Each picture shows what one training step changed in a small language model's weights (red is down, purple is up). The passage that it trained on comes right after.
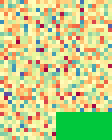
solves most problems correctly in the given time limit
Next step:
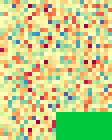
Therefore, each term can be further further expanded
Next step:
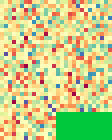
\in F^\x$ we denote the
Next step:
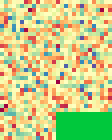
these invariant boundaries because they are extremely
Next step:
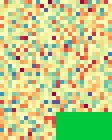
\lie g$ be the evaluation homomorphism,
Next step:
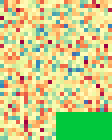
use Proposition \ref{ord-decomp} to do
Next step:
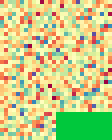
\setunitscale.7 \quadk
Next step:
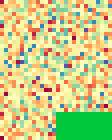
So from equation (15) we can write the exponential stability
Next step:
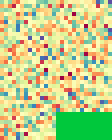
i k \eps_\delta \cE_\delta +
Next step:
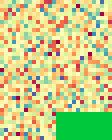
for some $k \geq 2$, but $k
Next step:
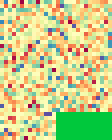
zeta-function on the critical line, {\it
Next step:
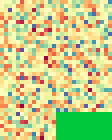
The quaternion group $Q$ is not a
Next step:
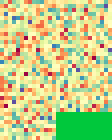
in electricity markets. Recent
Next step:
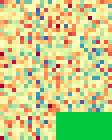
follows from Lemma \ref{lem11}.
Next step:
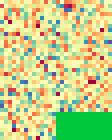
\hbox{ for $x\in B_j$
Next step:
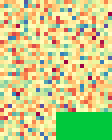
bounds on the imaginary powers of
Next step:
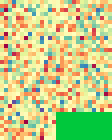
< t$. Let $s$ be maximal with this property
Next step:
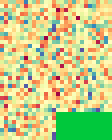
roots, extraspecial pairs,
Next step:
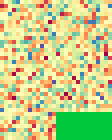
and approximate solution) for $\alpha=1$,
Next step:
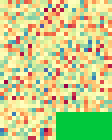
$[(\widetilde{X},\widetilde{g})]$ be
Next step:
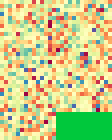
characterization of daily log-returns
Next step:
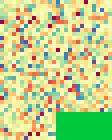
= \left\{ \begin{alignedat}{2}
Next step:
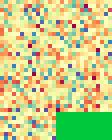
both mathematics and physics communities.
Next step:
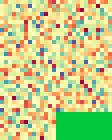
to form the crossed product of $L$
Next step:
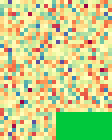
In the case of testing under order restricted
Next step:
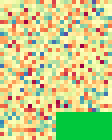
= 0. \end{equation} Suppose that
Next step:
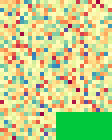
basis pursuit,'' \emph{IEEE
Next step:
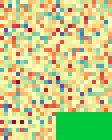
the Hamiltonian which is the sum of
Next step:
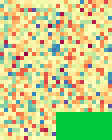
complicated, there is a sense in which
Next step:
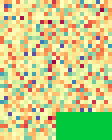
other words, the main issue when relating
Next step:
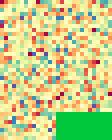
knots modulo~$p$ in the degree range
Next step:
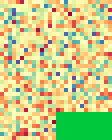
manifolds with the same end invariants must have the
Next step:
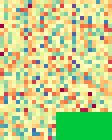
reduction principle ((\ref{pnj3}) in
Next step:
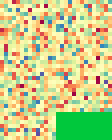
support, we have $$-\int_{\bar M}
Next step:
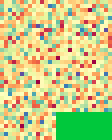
for any arbitrary $u,v$-principal
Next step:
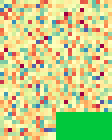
gradient descent steps \begin{equation}
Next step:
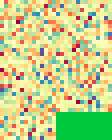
Since $F_1\neq F_2$, without
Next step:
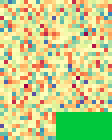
: \smallskip (i) Construire une
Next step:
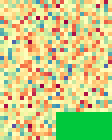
that prime semi-alternating links are hyperbolic.
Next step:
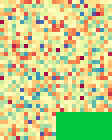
Firstly, we obtain the estimation of the difference
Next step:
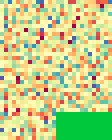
{\fl \bf Step one:
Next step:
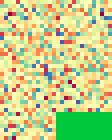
\bigg(\dfrac{1 - \dfrac{\log
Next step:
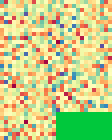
is obvious that $\Gamma\subset N(\Gamma)$ is
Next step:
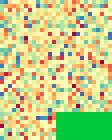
A distinct sequence of squares\\\({\cal Y}
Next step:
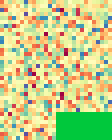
a ring topology. The infinite set of equilibria
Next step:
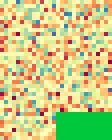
are in the desired kernel. In the remainder of this
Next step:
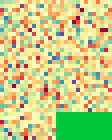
For all $i\in\cM$,
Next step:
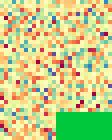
defect group of $B$. }} \maketitle
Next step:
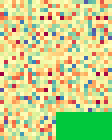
%Since Due to \BQNY
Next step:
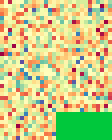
into code by the error estimation module. This function
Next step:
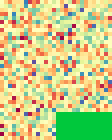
is not necessarily~$\bs 0$. The analogue of
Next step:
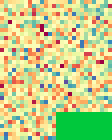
$% \mathbf{e}_{2}$ and binormal
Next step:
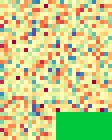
Ciprian A. Tudor
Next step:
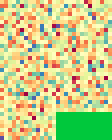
6 and by substituting $i$ we
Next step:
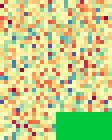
that any field embedding $K(P_n)
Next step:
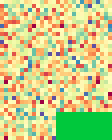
captured by the state-action $Q$
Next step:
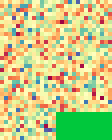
inequality. Let $D \subset \R^d$
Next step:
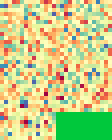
\label{cor1.2} For all
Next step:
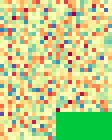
s)$, and starts to be charged toward
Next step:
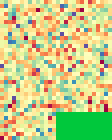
can be reduced to the sum of 1-dependent
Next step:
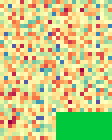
we consider the equivalent problem of estimating the function
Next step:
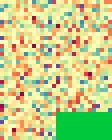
showing an interesting procedure to draw a square with an
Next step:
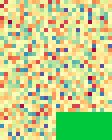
that result in the intercept point lying on the
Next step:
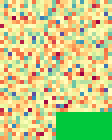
varieties and more specifically Jacobians of
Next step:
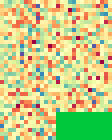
and the $1$ in row $i+1$
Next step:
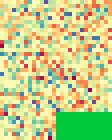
are exactly those in $H(n, q)$ or
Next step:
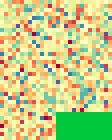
an $a$-linear resolution. (ii):
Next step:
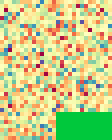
detail (in the spirit of the elementary
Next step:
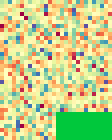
the strip $\textbf{R} \times
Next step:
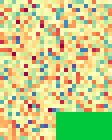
subindeces in the $\A$ matrices refer to the
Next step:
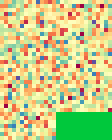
metrics on complex surfaces with {$C\sb
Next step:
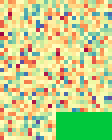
unbounded below.\par \medskip Besides Proposition
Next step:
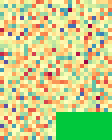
using creation and annihilation operators,''
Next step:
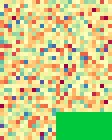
Perturbation analysis for continuous-time
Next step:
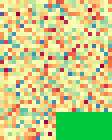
$g_3^s$ is the transmitted
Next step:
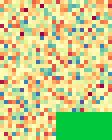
to infinite when the integration time increases. The
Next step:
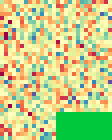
on a closed manifold $M$. Assume that
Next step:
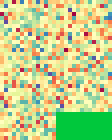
\longrightarrow L_a \longrightarrow E \longrightarrow
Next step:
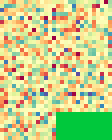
.$ \item[$\mathrm{(iii)}$] Suppose
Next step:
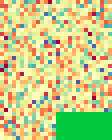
on $L$. Let $\lambda_i$ be the
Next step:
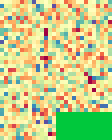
(\ref{Lipschitz}) we get $\partial_i
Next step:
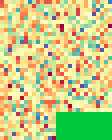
on parameters. Since $\left( \phi_{1}
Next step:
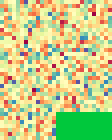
only if $H^d(X,
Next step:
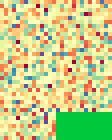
form $\chi=\chi_{\th}$ by setting
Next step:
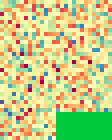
the tensor $S$ to be the difference of the
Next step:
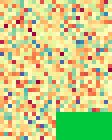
of the populations $u$, $v$,
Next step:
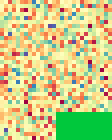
the action \[ (x,y) \mapsto (t
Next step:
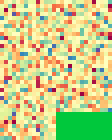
axis occur at values of the $j$-th
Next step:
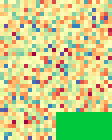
\eqref{LS} is invalid.
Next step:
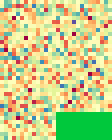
square root of a minimizer of the
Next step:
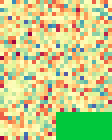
with the solution values on the inflow boundary, together with
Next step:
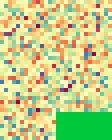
3. Основной
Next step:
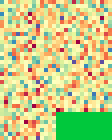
always give a tiling. However, in dimension
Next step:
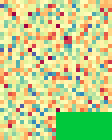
\subsection{}\label{5.5} Note also
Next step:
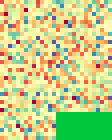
over a periodic expansion. Yet in the context of
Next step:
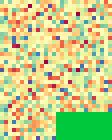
\noindent { \bf Final remark and more open
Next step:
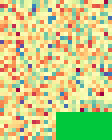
$\lambda$. Let $\zeta^u \in
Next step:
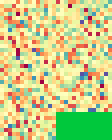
$R$ be ring with a fixed injective endomorphism
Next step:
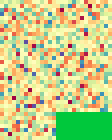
conclude that $\mathbb{S}^m( a) $
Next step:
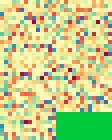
errors in transporting the unlimited
